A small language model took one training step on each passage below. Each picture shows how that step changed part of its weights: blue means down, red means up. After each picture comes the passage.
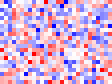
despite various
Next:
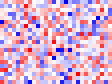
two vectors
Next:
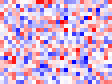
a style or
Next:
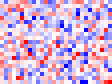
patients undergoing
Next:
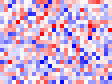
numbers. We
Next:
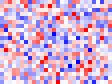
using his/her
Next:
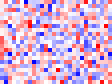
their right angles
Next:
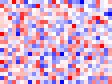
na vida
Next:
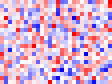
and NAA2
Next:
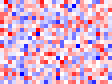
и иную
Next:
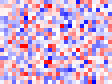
seven to
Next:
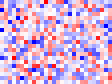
define the radial
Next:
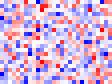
flowchart in
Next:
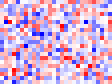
is the maximum point
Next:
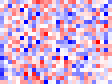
in terms of
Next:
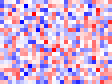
real ramification
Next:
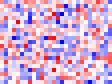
, and CP
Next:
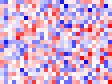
needs to
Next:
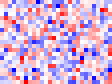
and the classification
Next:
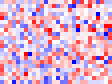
es also die
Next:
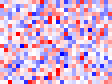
actively adapt
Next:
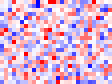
} \right)
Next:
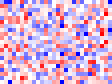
participação dos
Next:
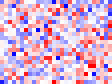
where also a
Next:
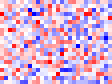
for investigating
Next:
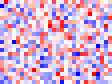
conjecture de
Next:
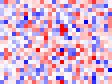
consider the case when
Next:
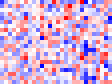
to usefulness
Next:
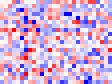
them, guide
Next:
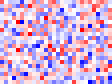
c = No.
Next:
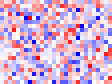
this genus into
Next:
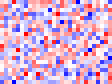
B if X is
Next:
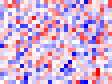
general setting than in
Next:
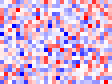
evaluation was
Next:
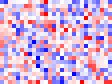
a diagnosis
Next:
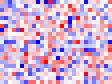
with the intersection
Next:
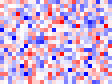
can affect the
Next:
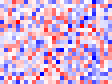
the very complex
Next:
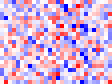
motion on the
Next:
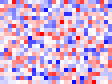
on the day
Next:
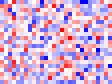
ikki va
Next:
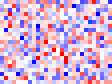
The kinetics
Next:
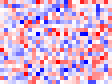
of India:
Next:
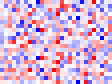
Isolation of
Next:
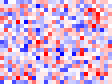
made observations in
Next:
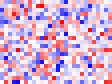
The motif of
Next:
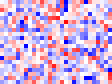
projective, the
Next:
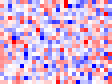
pena estudar
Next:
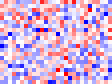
an isomorphism,
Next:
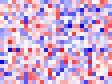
advised to
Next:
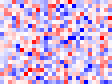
ofrecen un
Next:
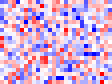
results of the individual
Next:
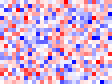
similares entre
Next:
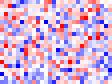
row 1,
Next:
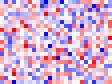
should be made to
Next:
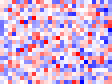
in relation to its
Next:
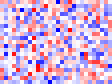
or with head
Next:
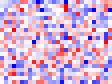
aspect) and
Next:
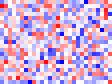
bu borada
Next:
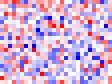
states $(\pm
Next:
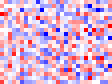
ce qui
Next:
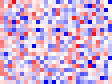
o artigo
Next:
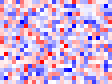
of the concept
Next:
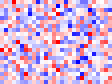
English language from
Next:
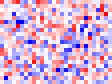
of MEL systems
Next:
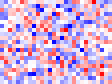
(which does not
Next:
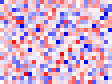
p}$ and
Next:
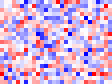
interacionais em
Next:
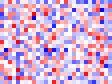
available heat
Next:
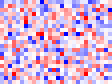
1 week
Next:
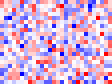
that utilize the
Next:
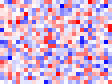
debe ser
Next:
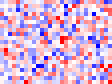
the summation
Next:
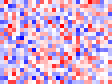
so $u,
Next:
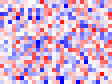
text in
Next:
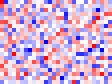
uma cidade com
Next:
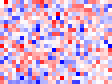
justice system
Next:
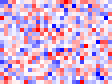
this article is
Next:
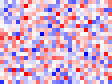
the range increases
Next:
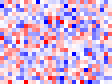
implementation details
